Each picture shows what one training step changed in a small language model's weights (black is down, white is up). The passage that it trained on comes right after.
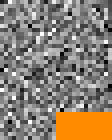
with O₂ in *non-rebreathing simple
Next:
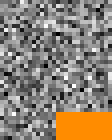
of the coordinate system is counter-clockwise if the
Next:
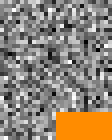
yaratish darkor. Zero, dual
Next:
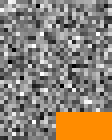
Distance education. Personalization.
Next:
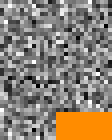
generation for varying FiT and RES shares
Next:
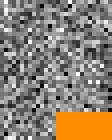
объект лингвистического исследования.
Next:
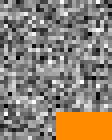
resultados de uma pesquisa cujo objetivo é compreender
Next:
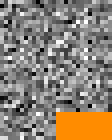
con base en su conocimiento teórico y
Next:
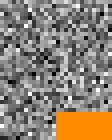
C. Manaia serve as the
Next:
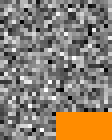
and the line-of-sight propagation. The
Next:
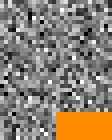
available. DAP: donor-acceptor
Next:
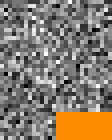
transforming under $G_{chiral}$ in the
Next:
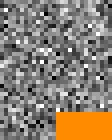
equation, note there is no need to expand separately
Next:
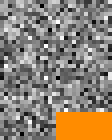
h_0 is the Radon-Nikodym
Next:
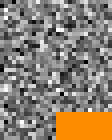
- e. A largura do veículo
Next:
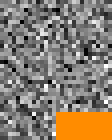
and the less affected downstream turbines are.
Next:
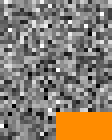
combination of these data will test in details supersymmetry as the
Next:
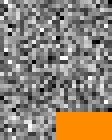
es, Neumaterial im Halbzeug
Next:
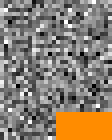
particularly in challenging scenarios where subtle distinctions between
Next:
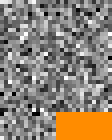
figure we can see that for perpendicular diffusion,
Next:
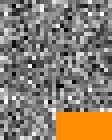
Delay Versus Data Size') grid
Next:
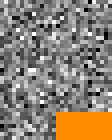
и сроки дефолиации
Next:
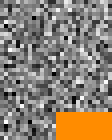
BKT prediction. Similar results, suggesting a
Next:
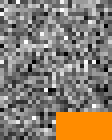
radii measured at infrared wavelengths appear larger than
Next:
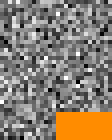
ở vị trí trung
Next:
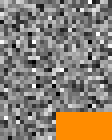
// Краткий словарь
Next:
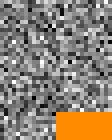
méthodes d'évaluation adoptées pour
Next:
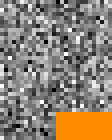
the inverter. As a result, the output power
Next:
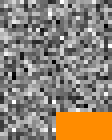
calcado nos princípios da
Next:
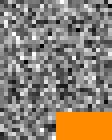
наук, професор, проректор з
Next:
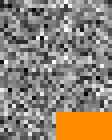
in Milton's L'Allegro and II
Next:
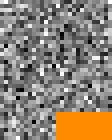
13 (76.5%) were in the posterior position and
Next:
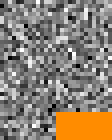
Ginzburg-Landau approximation of Section III
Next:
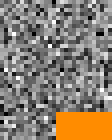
of population shocks studied in the paper.
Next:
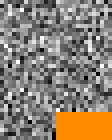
da Penha, a violência contra a mulher
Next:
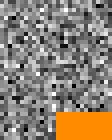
perturbations which are simpler and then discuss electromagnetic and gravitational
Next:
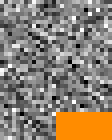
that pupil stabilization is an obvious
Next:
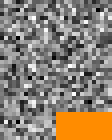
\begin{document} \title{Selective
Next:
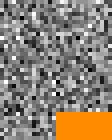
garantindo a fidelidade da variação
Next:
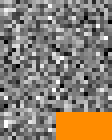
Standards. Zentral bei UDL ist,
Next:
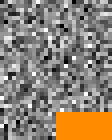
winter periods, descriptive indicators for each protocol are
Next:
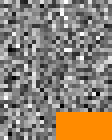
study, supervised the project, revised the
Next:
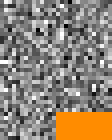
general trend is observed as a function of color and the data
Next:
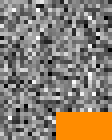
easy as possible to carry out.
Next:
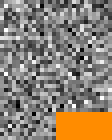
Moderately Extensive The productivity of teachers and
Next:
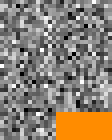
and enrich content and narrative. \item
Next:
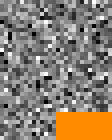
to this choice, it should be noted that this value for
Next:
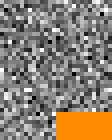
a evolução deste processo através de observações
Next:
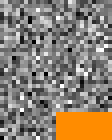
defensive, offensive and powerful alliance problems
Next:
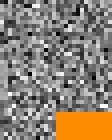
What can be done differently, and how? -
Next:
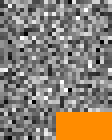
ou d'échecs des jeunes
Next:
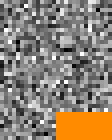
that, a synchronized series of tones is
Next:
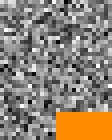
comprises only a handful of clusters
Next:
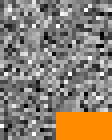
field. However, this quasar has a
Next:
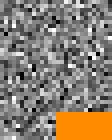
for the (b) canted and (c)
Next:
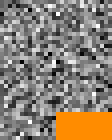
while wearing a VR device (Moloney
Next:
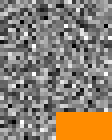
and in fact for only a few classes of dynamical systems
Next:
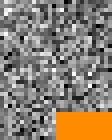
phase and on how visualization can support it. Moreover,
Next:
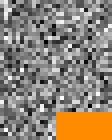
their discrimination when compared to data. We
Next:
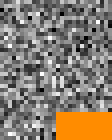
cheklashi mumkin. Mana shunday
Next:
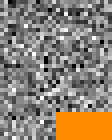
seed per secondary umbel Seed yield per plant
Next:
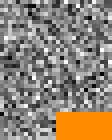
her I.D. card. She
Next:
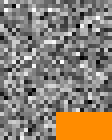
bu esa ishchi kuchiga bo'lgan
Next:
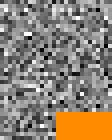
-sx_1 \end{aligned}
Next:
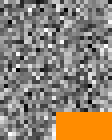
Hilbert subspaces. Then, we next demonstrate
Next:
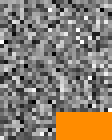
and Monte Porzio Catone
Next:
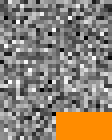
\cite{MSS}. On the other hand, the
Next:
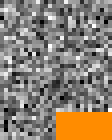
iki cihānıñ
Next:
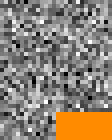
onasi va momosining barcha
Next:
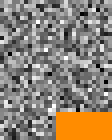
due to isotopic abundance of
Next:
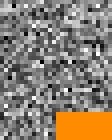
demandes répétitives de numéros de
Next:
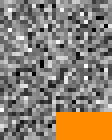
new stage of development of Uzbekistan //
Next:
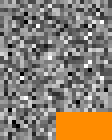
tout en reconnaissant l'importance
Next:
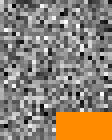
situasi seperti ini, partisipasi
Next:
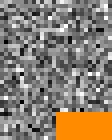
PEBP1 MAP2K3 [Lai
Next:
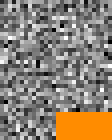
pada PCA1 akan mengurangi angka
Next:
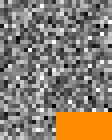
и многие другие. Кроме
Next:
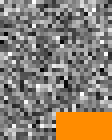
that it was ready to be read. The global
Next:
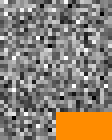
с избрани теми по Страстния
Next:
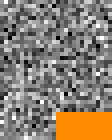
По природе происхождения
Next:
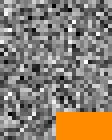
high in Trans and saturated fats may have an
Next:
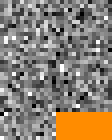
straightforward calculation \cite{f1} that
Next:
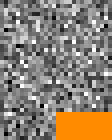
are due to radial pulsations in the donor star
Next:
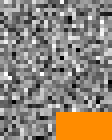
final non-zero value to which the index tends.
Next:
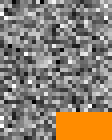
LANGUAGE CONTACT
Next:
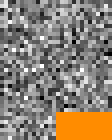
has an incidence of 12%, with pregnancy being
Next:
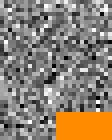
a summation by $n_{\rm max}
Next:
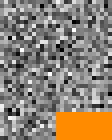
общем виде – это порядок
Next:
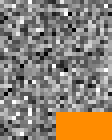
In this paper, the dc electrothermal behavior of
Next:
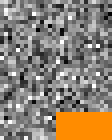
namely $D=D(T)$, which happens
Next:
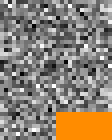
\Omega$ Voltage [mV] Figure
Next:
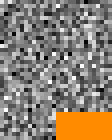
ijodiy faoliyat (rasm chizish,
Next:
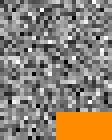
broader overview of the research being done.¹**
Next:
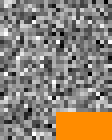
performance detection (Jung and Yun, 2020;
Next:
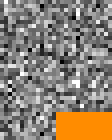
профессиональной подготовки
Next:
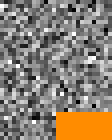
\beta} \epsilon^{* \nu} p^\alpha
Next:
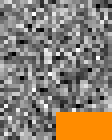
start if the government in the BRICS countries
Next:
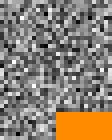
the level of formal regulatory independence from external influence. Figure
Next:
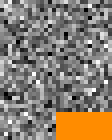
than the underlying position, $Q^* > 1$. The
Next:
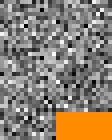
to fully preserve their quantum efficiency, impose to perform
